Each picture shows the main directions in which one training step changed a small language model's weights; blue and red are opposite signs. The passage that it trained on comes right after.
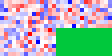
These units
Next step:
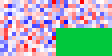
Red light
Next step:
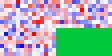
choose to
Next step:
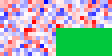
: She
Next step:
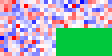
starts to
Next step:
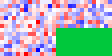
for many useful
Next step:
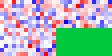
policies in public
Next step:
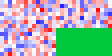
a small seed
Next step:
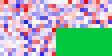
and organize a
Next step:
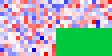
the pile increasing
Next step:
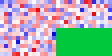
between the dental
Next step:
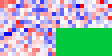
argues that
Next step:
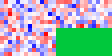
original test
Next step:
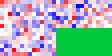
that support the
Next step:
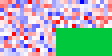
shows a word
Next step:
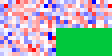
failed to
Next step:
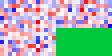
serves to
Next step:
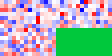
auditor as
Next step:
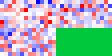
during prolong
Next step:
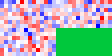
frequency components
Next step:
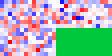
consistency of
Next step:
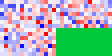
to truly
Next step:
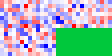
of liver
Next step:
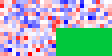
stability. This
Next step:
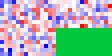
process of early
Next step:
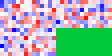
classification remains
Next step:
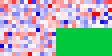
target species,
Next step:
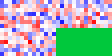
performance is evaluated
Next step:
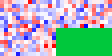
of hydrogen
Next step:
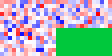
the study was
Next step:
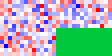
this procedure
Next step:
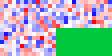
a massive
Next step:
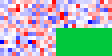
Figure 2:
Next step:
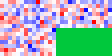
a sentence
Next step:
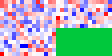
selection includes
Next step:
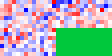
cancer and
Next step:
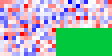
of interaction between
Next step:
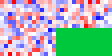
impact infants with
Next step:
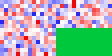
times and it
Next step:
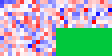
operating at very
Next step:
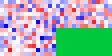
make other people
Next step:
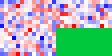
distributes its
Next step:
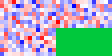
human desire for
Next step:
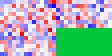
of bee
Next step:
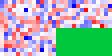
education employment
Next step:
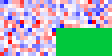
investigated in detail
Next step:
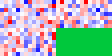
regard, the study
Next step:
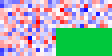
model are used to
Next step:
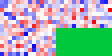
evaluation of a
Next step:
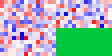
various analyses
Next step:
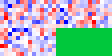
are :
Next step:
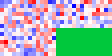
network nodes
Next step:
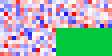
to age group
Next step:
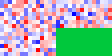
the search
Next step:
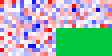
strong correlation with
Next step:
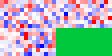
on family
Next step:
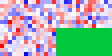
yield of
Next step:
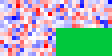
(or more
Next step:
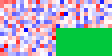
present on the
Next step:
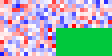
and one of the
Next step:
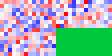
goal of
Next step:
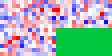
In addition, a
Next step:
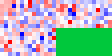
was taken
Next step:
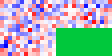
other reverse
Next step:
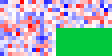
correlated with soil
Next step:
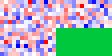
point every 360
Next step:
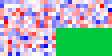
setup, which
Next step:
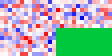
these calculations
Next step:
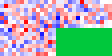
the sixth
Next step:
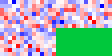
rate. It is
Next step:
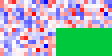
power trade;
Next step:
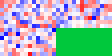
best results with
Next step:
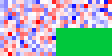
project about learning about
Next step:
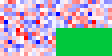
resistant to
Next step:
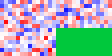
choice test
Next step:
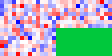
perspective on the
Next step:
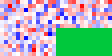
[Fire in
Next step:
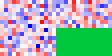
elements from
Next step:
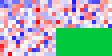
approach that suits
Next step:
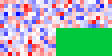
university environment is
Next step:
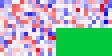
standard formula
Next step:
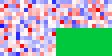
work, whereas
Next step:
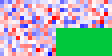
of Higher
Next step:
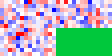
weaker than
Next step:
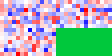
Gold is a
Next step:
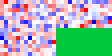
and cultural
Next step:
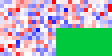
Table 1.
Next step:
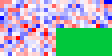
of computing various
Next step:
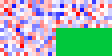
were in general
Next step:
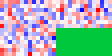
as an efficient
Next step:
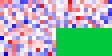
the distribution record
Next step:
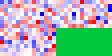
due to the large
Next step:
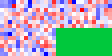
is supplied by
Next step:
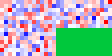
extract at
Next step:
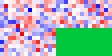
this intention
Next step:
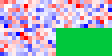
of involving care
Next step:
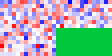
the levels of
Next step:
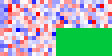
Girl child
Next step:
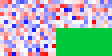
the competent
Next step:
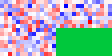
to determine each
